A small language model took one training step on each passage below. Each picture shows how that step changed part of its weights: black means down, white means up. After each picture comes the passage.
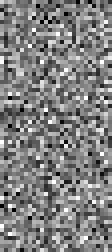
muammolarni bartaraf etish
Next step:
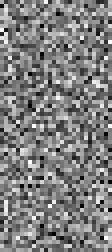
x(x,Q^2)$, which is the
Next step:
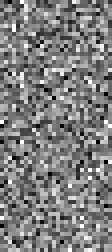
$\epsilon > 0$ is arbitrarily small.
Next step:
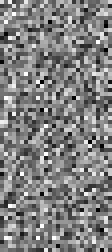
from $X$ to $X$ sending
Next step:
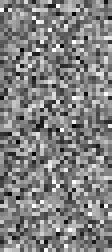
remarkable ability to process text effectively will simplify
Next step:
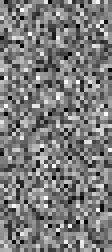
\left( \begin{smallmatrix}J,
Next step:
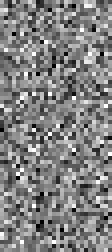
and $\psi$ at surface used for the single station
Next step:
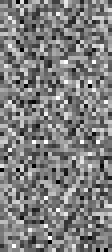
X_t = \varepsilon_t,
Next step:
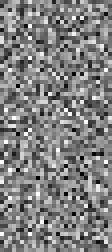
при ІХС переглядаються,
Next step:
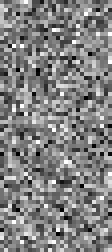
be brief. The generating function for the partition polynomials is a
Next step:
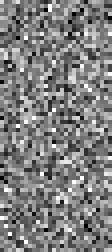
the results compared to the zero range pairing forces used
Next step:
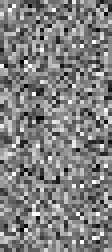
говорот на детето без
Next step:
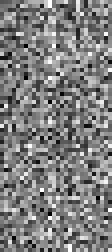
de consulta global para a construção de um conjunto
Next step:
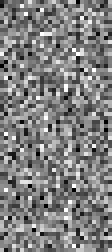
Genre de l'élève =
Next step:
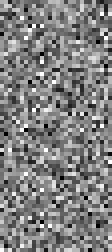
a grant from IPM,(No.
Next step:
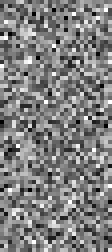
at the two problems of devising programs of the
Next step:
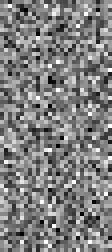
oferta. Outras causas dos
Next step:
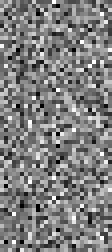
qamrab oluvchi asardir.
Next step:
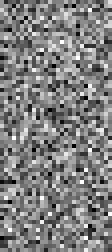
is a monoidal Hom-bialgebra.
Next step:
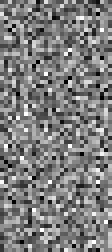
by CFL+$K^0$, though contains a
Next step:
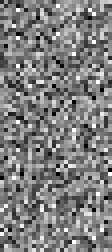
sifatlashlaridan turli o‘rinda
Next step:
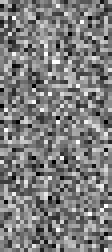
en compte plusieurs
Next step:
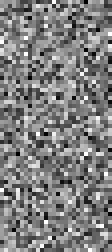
speech sensitive are described. Apart from that,
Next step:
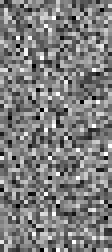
языковых выражений, и -
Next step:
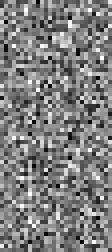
I.D., Soliyev I.R.,
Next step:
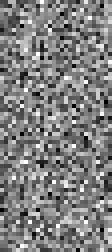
which cannot be expressed as any linear combination of
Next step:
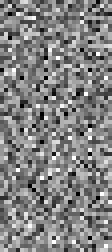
GUT in mind, we will relabel the
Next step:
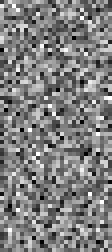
previous proof for odd $m$. Again, it remains
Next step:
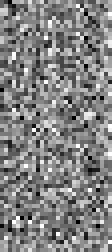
need and we want to study period maps and
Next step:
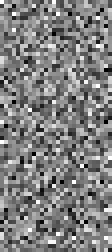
there have been very few calculations of the complete
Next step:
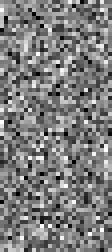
which can be continued on $[t_0,
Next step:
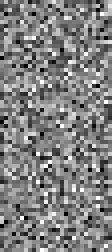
La Roche teve que ser restaurada
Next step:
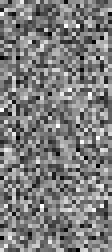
\nu = \frac{k' \Delta
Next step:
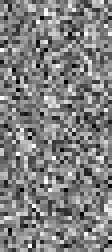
the resulting function such that its support is of length one.
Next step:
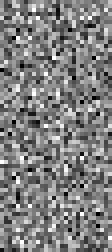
особистого права людини.
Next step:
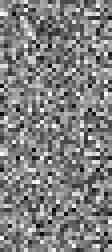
of $\sigma_A$'s are $>\gamma$
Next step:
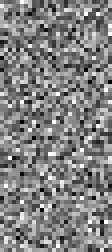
schemes. The image of $\psi$ actually lies in
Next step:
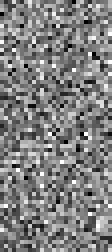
retained, leaving an initial set of 85
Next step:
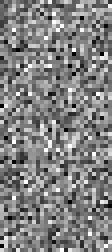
pela agência de proteção ambiental dos Estados
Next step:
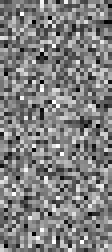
on a given manifold~$M$. (There is, as
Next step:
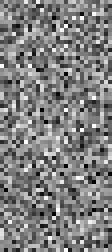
важные особенности выступлений
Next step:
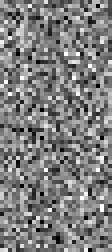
\in \ltd : \supp(f)
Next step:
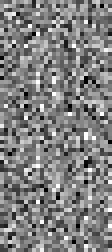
Noten - 1 Hoge Raad 11
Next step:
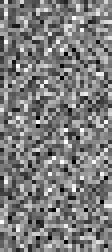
sobre el rol que el amparo debe
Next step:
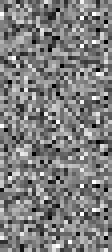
как формы независимого
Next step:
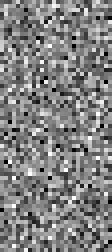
In order to make the self-consistency check,
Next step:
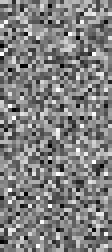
Quando viene la dolorosa
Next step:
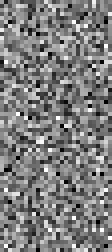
investigadora se sitúa en el
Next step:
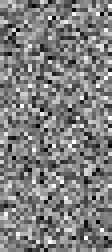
critical case (which corresponds to the slowest
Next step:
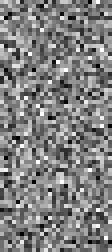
beoordeeling onbekend. Na
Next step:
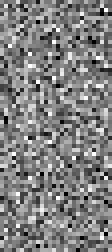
against QA, FALQON, and
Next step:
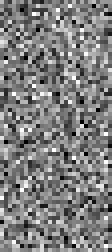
el-Hasen b. el-Huseyn
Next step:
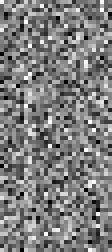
commonly accepted definition of returns as
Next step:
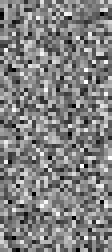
conditions de travail, même si les
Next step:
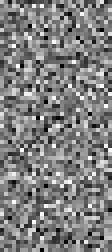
xalqi, fuqarolar
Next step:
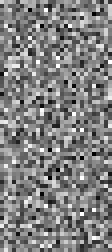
законодательной базой построения
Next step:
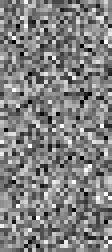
are of one of these two forms. Finally, a formula
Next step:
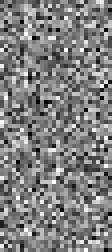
of 4 dimensional hyperbolic case, denoted
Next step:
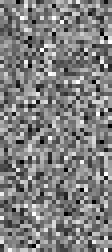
of Ukraine (ESBU), international
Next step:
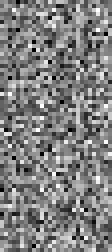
et exerçant dans des domaines
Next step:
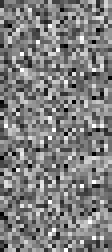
бўлиши паст синфларга
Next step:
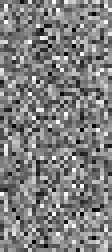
зависимость, забрать
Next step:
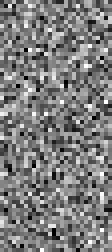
irreducible representation of $S_3$ that is acted
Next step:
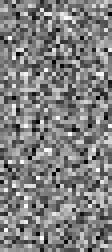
$G$ be $\Q$-simple with
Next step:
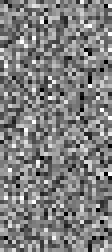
convex for all $\beta,p$. Thus,
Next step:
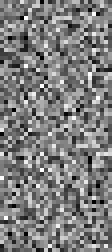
Turolova R. B. Games that develop
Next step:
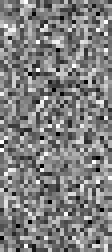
$J(X,X)$ has dimension
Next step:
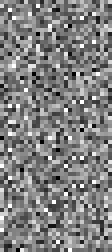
государственный стоматологический
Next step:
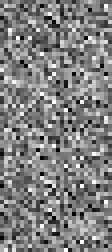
медицине и в будущем является
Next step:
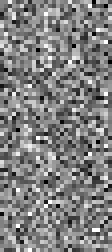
get the emergent SED by combining the
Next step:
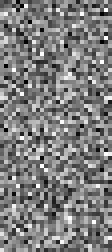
security standard FIPS 140-2
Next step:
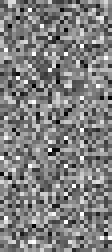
Немиричів (XVI –
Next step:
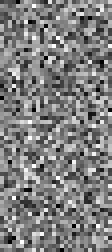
vectors of $57$ dimension (i.e.,
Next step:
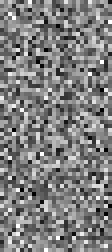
repeated with $t_0 + h$ in
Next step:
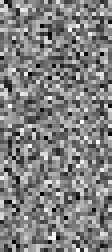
x\right) \leq \overline{v%
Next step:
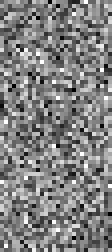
different models are classified according to whether the
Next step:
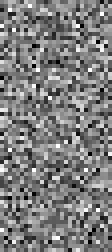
$C_5$. \begin{thm} Every
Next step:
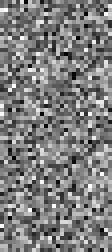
obtain $d_N - d_n \le2
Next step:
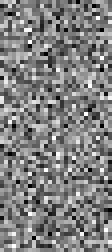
results of Mr\v{c}un and
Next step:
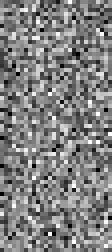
populatie met een foutenfractie
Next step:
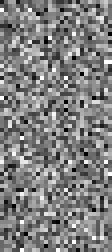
ва осойишта ҳаётини
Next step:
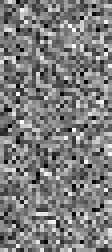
данным военнослужащим была
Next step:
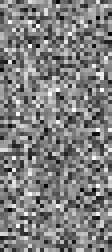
transport equation in $L^1$-spaces, so we
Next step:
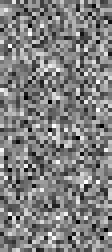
= 1$. \smallskip From now on we fix a
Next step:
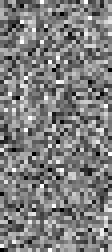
the force vector, and $N$ is defined as
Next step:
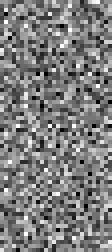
twelve decimal places that can come from
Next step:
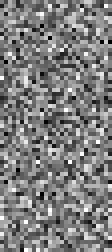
frequency distribution obtained from image (b). The correlation length
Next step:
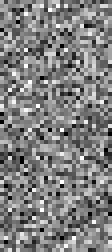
The simulation result is useful for optimizing future beam extraction
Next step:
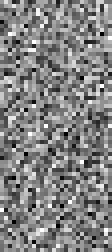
one of the most attenuating tissue layers during
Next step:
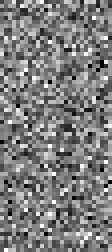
Let $\T$ be a regular time scale. Let
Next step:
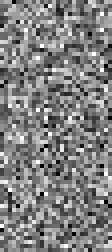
instance, the D-term is odd in $x$
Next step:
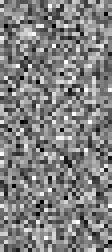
the initial pulse this factor is $(2.31 \pm
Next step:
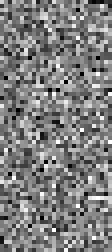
сферами деятельности. Например,
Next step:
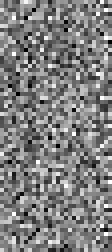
mesure où cette croissance
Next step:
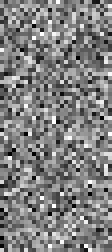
problem of counting fields with certain local conditions at specific
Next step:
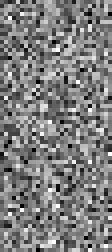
años correspondió a un evento entre
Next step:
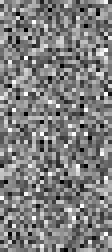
uv, \ear \eas is considered under
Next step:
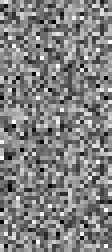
CEOs. Mensching,
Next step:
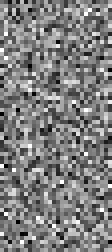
wave function. \section{Discussion} We have
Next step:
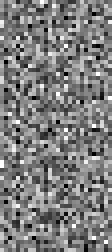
ҳаётга қизиқишни
